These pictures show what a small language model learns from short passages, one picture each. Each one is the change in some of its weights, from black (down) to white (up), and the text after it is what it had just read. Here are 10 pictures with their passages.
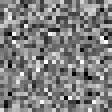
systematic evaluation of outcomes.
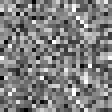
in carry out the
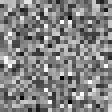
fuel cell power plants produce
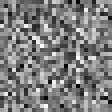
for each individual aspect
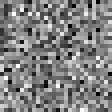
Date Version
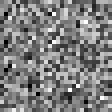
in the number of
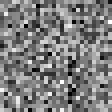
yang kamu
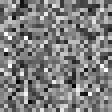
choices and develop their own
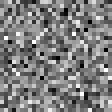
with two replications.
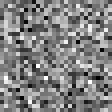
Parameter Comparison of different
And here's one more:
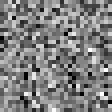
high performance 3d
